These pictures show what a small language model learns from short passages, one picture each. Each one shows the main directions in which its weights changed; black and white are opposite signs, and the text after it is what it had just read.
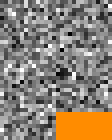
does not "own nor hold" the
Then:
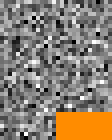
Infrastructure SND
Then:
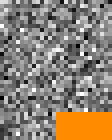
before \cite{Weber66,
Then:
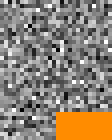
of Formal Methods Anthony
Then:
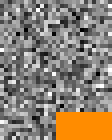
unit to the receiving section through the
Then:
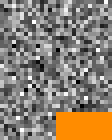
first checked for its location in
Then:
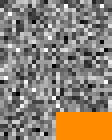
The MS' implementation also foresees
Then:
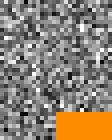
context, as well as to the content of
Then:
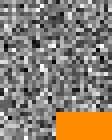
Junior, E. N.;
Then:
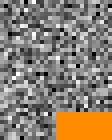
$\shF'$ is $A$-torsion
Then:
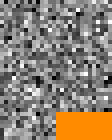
abundance ratios for a given two
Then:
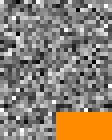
swept out by the string in
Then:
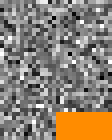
the purpose of these notes to
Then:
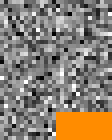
they start to decline. Thus, with
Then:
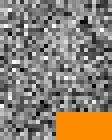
varied over biologically significant time scales.
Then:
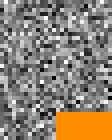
do Funchal, Parque
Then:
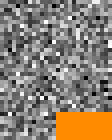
to emerge from covert to open
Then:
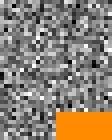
be regularly informed about any changes
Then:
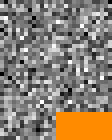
F are neutral spectral filters,
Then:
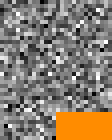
the influence of angular momentum on
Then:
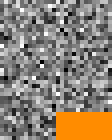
corresponding to the position of the gnomon
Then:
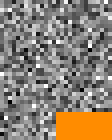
Kyrgyzstan and
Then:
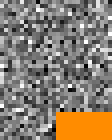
“ChatGPT does not contribute to
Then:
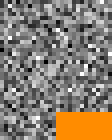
that the relative abundance of the classes
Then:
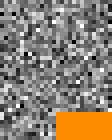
both lymphocyte decrease and
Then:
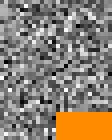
base were clamped together
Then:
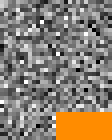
is then further reduced by selecting on
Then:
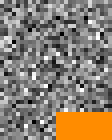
for the solution in finite spatial dimensions
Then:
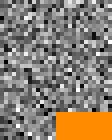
2050. "Energy Efficiency
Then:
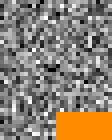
expected result or initial assumption; 2)
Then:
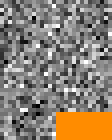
depends on $t_\perp$ and is
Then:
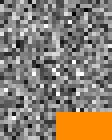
multivalent functionalization of
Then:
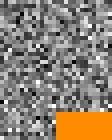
reached before writing to
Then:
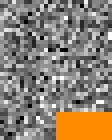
Tzitzeica equation} and its
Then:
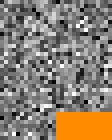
a rare population of endogenous
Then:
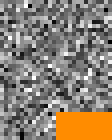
pursuing engineering degrees
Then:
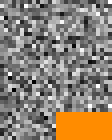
be deployed given currently available information about
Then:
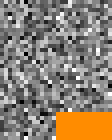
technologies in the cloud. However,
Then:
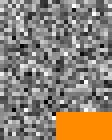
in the projectile is deposited
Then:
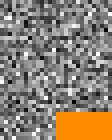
research design was adopted, with a sample of
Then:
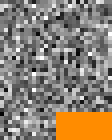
of previous studies were comprehensively
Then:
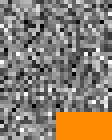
renormalization group flow was presented in
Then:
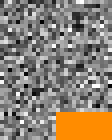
sustainability of operations and organizational
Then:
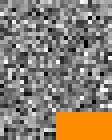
others. Chronic kidney
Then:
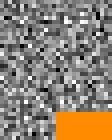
or withering of crown
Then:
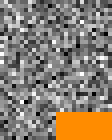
focusing on open innovation,
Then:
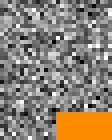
further damage through targeted attacks
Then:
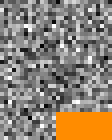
data in safer manner.
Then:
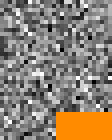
to use video calls or
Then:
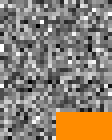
be set as follows: - What are the
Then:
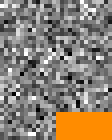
+ q - p_{final} \right).
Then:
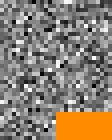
100 °C for 1 hour for
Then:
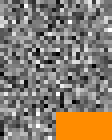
Ikramud Din¹,
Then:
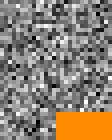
age of the employees and employee
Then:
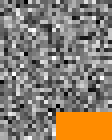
to achieve their self-interest.
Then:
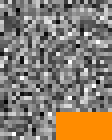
of microstructure. Lubbers
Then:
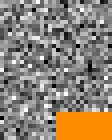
$\bar z$ being the eigenvalue
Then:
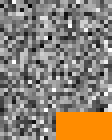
Classification of deep learning
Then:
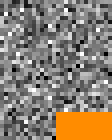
design with two factors, “treatment”
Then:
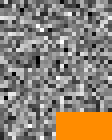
et al. Utility of autologous
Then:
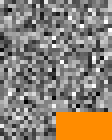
specific activities to further human dimensions research within
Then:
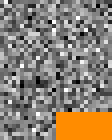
demand for online services, development of new
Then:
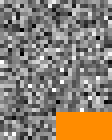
by the Gamow-Teller
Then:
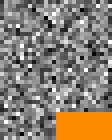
generally a monotonically decreasing function
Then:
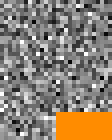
Babu}\thanks{Work is
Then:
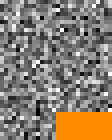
quantum nature, since the broadening
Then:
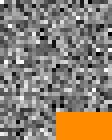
the surface of the flax fibres and the
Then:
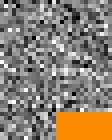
a relatively large number of sentiment
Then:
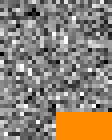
\begin{table}[ht] \centering
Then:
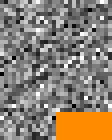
onboard and train even more students!
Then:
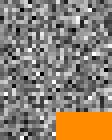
destructions, land practices,
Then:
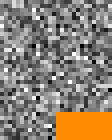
mechanics, which relates the entropy of
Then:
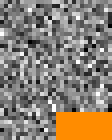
furnace used for monotonic loading
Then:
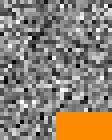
has been considered as the major factor in
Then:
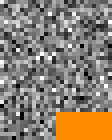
of a using module knows what to
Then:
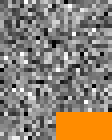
son los únicos
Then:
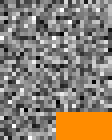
Romania, Russia
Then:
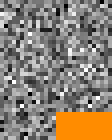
$g_{r\varphi}$ by the
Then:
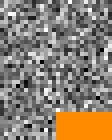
such a coupling is weak (Note that
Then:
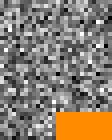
isolation that includes separate,
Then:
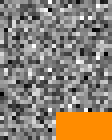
2000 system, of which we utilized the
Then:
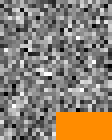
establish the relationship between the mass of
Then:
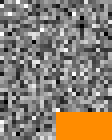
more apart are not correlated. The
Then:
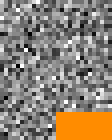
Medicines In The Treatment Of
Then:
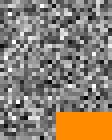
as a fluctuating component of the
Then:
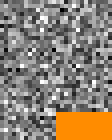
concluded. Data analysis Using the
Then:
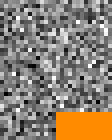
each month, deciding whether the
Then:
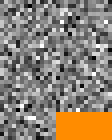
corrected redshift $z_{\rm
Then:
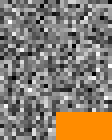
again, as $-m/\ell$.
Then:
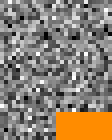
in Table 2, where it is clear that
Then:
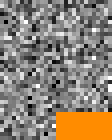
of resistance increased on average to about
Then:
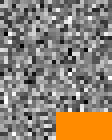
Iwi, of Te Arawa
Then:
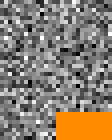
consideration of conflict in model-based analysis
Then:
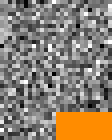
which is in good agreement with
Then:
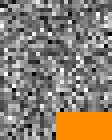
rights of minorities. In
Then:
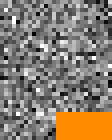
Similar results were observed for samples
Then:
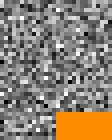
order to avoid the system being driven
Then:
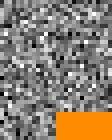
the highest likelihood of
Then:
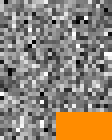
reporting performance and immediate learning
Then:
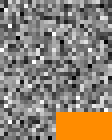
This also requires that the spacecraft
